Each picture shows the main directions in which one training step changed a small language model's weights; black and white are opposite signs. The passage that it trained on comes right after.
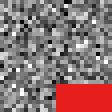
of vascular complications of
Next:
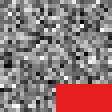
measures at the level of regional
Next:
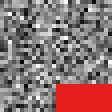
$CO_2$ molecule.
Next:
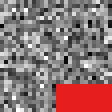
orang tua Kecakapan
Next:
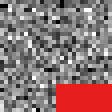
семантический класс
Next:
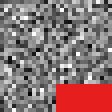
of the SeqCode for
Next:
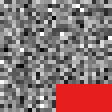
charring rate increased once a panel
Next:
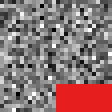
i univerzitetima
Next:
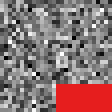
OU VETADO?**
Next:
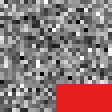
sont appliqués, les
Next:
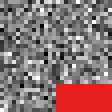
The result in Table 3 indicates a weak negative
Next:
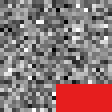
= 25, maximum no. of iteration
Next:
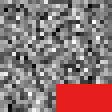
of PAHs, small graphite
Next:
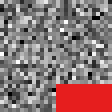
(dimensions: length, width, and
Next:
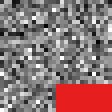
дна. ¹ Причины
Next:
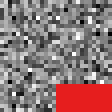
исследованиях. Список
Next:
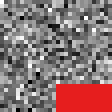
disagree Disagree slightly (%)
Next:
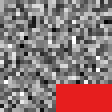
concentration, the transverse gradients that power
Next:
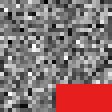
no any phase transitions are known for
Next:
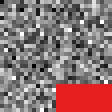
the code sequence arising from the information
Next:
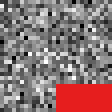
rapidly destroyed by the
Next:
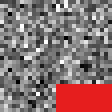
tails of linearized fields with any
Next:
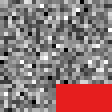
Road, Victoria,
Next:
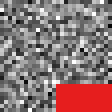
hari ini hanya ada
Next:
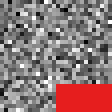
strong first-order (solid line),
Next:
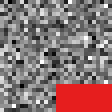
abuse influence public senior secondary school
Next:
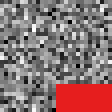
predicted by Lesovik and
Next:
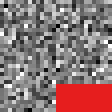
bolj striktno in
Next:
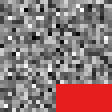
total de 180 minutos para cada
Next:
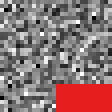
maximum of this curve. The middle
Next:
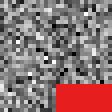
2024). The proactive engagement of students
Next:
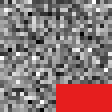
constrain the fit strongly and excluding them
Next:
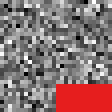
solution, in terms of managing the
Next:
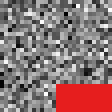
non-interacting irreducible
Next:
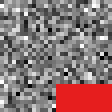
and relocation arrangements in the
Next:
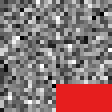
_{1i}\widetilde \nabla
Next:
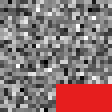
improve language and readability. After using this
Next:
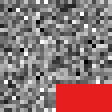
27): O fracasso prático
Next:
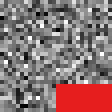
pECs, strength, modulus
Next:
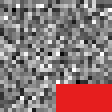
[the joint statement by the European
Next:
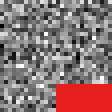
mengandung protein tinggi dan
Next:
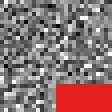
acid (C1) (Fig.
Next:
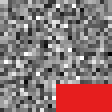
bila seseorang
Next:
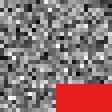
JOURNAL” Journal of Social
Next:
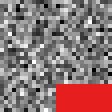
of Surgery, University of
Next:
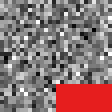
convention for $R$ in
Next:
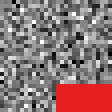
can help retain more of the original structural
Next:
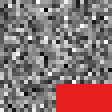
dipole scattering phenomena within the
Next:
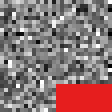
con la modalidad presencial y el
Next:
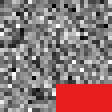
w_n)^T$ que
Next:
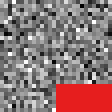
relación con los públicos. De esta
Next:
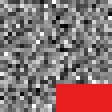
in the *LD* = 0
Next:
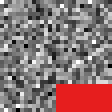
3–4 coincident inputs were
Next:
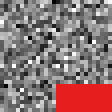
Kalit so'zlar:
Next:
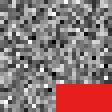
durch die gegenseitige
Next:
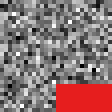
ou cordelete, e que
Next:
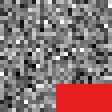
third rank term to have an effect in fluid
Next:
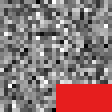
etpeydi. Oqıw
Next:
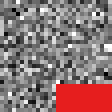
Keywords: reaction, visual,
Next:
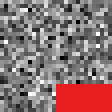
volcanic structure on long-period
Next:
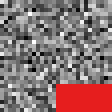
robot continues the exploration
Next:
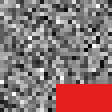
suspension is neutral to
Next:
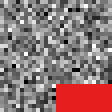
whereas FLUKA accurately
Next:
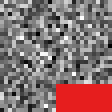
insets for a given set of parameters :
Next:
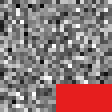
fanlari nomzodi, dotsent
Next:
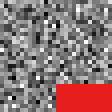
with most of them rejecting any technology
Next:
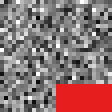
самарасини янада
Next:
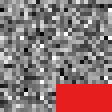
no. 4 the effect of particle size on
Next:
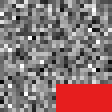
which is likely more correct than the
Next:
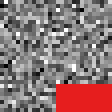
yuqori ko'rsatgichni
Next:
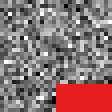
6. Control algorithms for input power factor
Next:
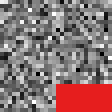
WORDS USED IN
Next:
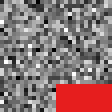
we have utilized the zero range
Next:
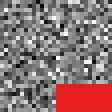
Avaliação da ferramenta
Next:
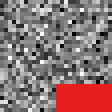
make identifying applications that fit EFT
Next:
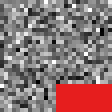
com a reformulação de todo
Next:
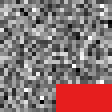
routing information containing the malicious
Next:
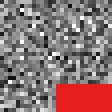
figures do not display the entire lifetime
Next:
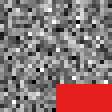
of emission region, $d$:
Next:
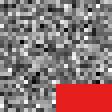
some version of the Stein Lemma
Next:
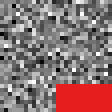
end of the radioactive waste governance
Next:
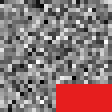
and definiteness, we will
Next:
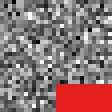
phraseological units in Turkish
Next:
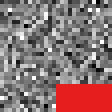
T}$-closed subset from
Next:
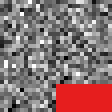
imaging in the diagnosis and management of
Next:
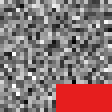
for the parallel transport of the transverse structure
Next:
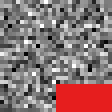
entre essa imagem idealizada e
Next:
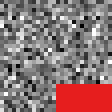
operator in the Heisenberg
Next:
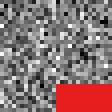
for a critical reappraisal.
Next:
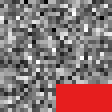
de Zavala, se puso
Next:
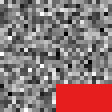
or muons), two bottom quarks and
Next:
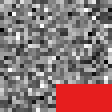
ишлар бўйича
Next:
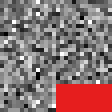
B, Mulas MF,
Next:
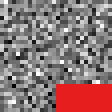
Дж. Ганді,
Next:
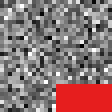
0.001$) As we can see from
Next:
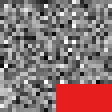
A significant and strong relationship was found between process
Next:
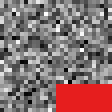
resurslar va baholash
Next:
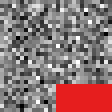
to be the second harmonic generation
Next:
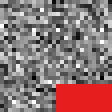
escrita reflexiva, além
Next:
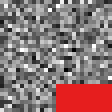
Fourier space \begin{equation}
